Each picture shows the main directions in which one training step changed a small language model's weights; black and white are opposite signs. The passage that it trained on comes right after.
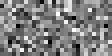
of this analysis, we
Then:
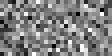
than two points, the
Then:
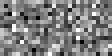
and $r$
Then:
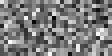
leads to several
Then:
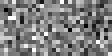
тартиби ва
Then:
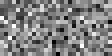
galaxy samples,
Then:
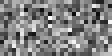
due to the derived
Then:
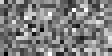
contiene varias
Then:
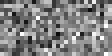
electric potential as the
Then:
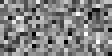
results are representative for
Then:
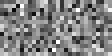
traps). Then
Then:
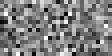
información sobre las
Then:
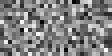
longstanding question
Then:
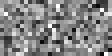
it twin system
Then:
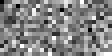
charge transfer
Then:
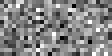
observação participante
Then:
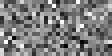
space is simply
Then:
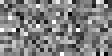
value below which the
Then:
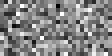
Towards a
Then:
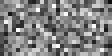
Vdn model
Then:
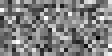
the corresponding drag
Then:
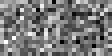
MeV neutrons
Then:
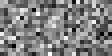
number is $n$,
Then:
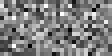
– Head of
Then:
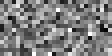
following three dominant
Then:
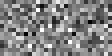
system corresponds to the
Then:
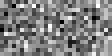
« APT
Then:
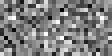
що саме
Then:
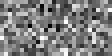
Analysis} We
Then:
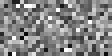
such double
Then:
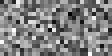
Hamiltonian of the spin
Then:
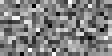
mixes the
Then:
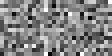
the triangle. The
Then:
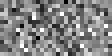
orina, los
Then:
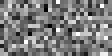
\ee After
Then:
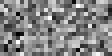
fresh (not
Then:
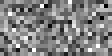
inson qilib
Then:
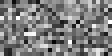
women's relations and
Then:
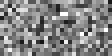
Here $\alpha$
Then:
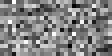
notice that the previous
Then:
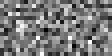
more complex geometries or
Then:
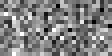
anlamlı bir
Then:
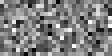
specialists in
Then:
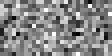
on Mn1 that
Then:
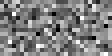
to up, and
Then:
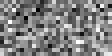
execution, as
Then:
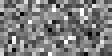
role in binary
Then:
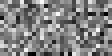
when they tell us
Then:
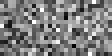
objects of the material
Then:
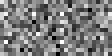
adsorption rate
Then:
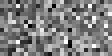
chemical one and
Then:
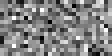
/ пер. з
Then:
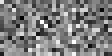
a version of the
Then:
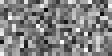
into the matter representations
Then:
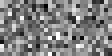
солиш ва
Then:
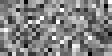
different techniques,
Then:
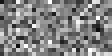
was however relatively
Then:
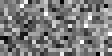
measurement noise has been
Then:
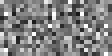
remesas son:
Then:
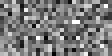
also an interesting
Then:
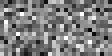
The red dashed line
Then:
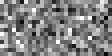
first definition of
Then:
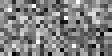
і зазначена
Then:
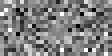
do recomendado
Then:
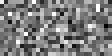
Asar ikki
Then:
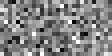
denoted as
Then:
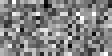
and $e$ is
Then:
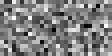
зборів від
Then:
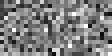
training a GAN
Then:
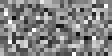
educación superior
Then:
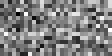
the EQPO
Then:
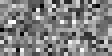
determine the
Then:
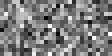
is based on three
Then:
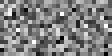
rivojlanishi uchun muhim
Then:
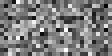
modeling reported in
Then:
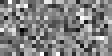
dan menjadi
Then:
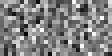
example, while an explicit
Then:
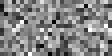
la santé.
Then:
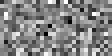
outcome \item
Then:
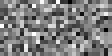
laser were set to
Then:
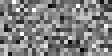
occurs along the
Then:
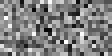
\vdots &
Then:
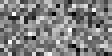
to other values of
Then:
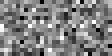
freedom is
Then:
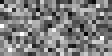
the tightness of
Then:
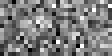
perturbations. More
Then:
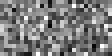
ham o'rni
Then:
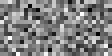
occur at the
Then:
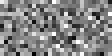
by Curtiss
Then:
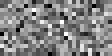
contrary is not
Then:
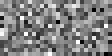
sus actividades
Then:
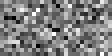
-- a. Dependent
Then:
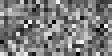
dynamical framework.
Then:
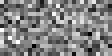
of a sparse
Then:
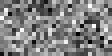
subsampling procedure
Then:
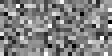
translates into a
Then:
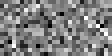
order and describe in
